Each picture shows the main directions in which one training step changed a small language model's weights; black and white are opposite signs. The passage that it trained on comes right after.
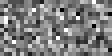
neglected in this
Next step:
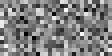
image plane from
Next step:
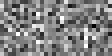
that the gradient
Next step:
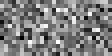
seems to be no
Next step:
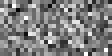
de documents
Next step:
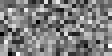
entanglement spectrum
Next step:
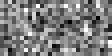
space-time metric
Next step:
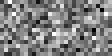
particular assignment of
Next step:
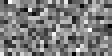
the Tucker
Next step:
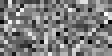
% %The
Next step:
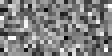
the evolution of dark
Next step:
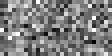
occupies a
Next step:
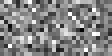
system in CG
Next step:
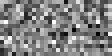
the effectiveness
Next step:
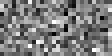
due to the density of
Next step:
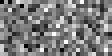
while the rest
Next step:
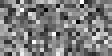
the molecules
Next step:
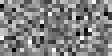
In situations
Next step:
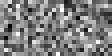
hand side would
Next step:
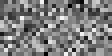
induce special
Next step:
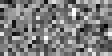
in Smart
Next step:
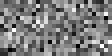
of magnetic scattering,
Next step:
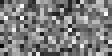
is repeated,
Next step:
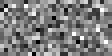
black hole
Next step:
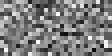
described by static
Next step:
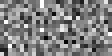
vectors of
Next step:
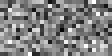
a radius of
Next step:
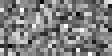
exists only if
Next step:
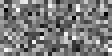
very large training
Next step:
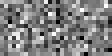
local circuit
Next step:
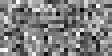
space less than
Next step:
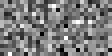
the perpendicular
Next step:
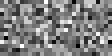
have attracted
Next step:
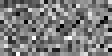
LF structures.
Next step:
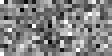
Materials and
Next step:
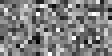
make a very
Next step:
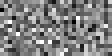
equivalent to
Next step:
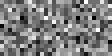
Parameter in
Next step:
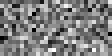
in terms of higher
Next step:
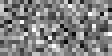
known that the
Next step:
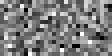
the average fitness
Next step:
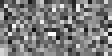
We analyzed the
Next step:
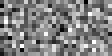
configurations of
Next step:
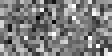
could also be the
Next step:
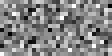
from the choice
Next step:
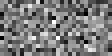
limitations in different
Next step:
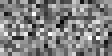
the ground and with
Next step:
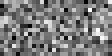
baryon number density
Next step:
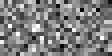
against this
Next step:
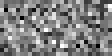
the need for AI
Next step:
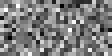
same basin,
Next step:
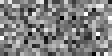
in gap at
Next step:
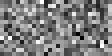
the true parameter was
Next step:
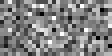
shape dynamics;
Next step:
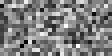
discrete spectrum of
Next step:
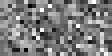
a maximum around
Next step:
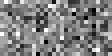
cluster of results near the
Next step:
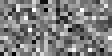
of spiral
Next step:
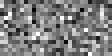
positive: such states
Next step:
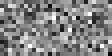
GeV, of
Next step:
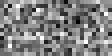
observed in (a).
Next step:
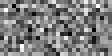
enable later
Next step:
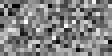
increases when we
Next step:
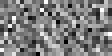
to the importance of
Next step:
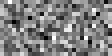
the progress can
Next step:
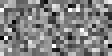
requirements on the
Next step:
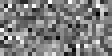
blue stars to
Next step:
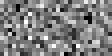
as opposed to
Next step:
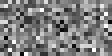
rate of reactant
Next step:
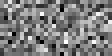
original meaning
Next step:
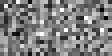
impeded until
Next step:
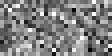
not yet studied
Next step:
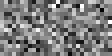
the temperature of the
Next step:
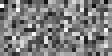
optimal transmit
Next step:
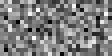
using proprietary
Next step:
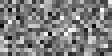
domain name
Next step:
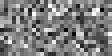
place at the
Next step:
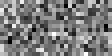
is the induced
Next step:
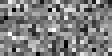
response requires
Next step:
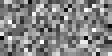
over atomic inference
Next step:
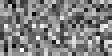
as well as possible.
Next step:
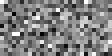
it with matching
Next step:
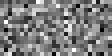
isomeric states
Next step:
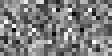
by the model, where
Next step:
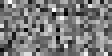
photon as in the
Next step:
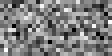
impact is less
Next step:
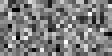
of the axion
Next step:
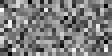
This dramatic
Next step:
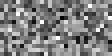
Separation in the
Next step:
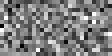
derivative of the
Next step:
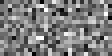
be written
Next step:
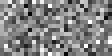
previous estimates from
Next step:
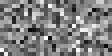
at their respective
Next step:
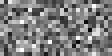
longer waves
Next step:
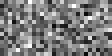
same homework
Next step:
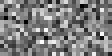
shared features between
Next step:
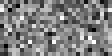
derived for a
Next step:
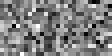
a single object,
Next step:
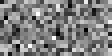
due to Weak
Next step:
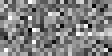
and preserving
